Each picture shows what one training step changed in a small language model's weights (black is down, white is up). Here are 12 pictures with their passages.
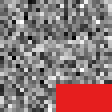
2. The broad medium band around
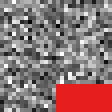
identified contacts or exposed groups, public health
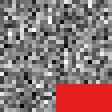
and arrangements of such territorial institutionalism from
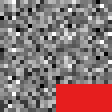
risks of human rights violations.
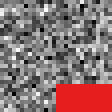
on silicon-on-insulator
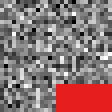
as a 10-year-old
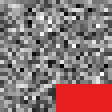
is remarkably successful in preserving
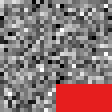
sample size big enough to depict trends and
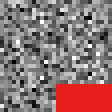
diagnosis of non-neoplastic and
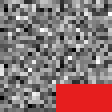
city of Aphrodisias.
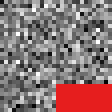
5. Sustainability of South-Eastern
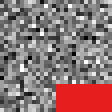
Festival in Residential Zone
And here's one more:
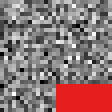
You can find out more by visiting
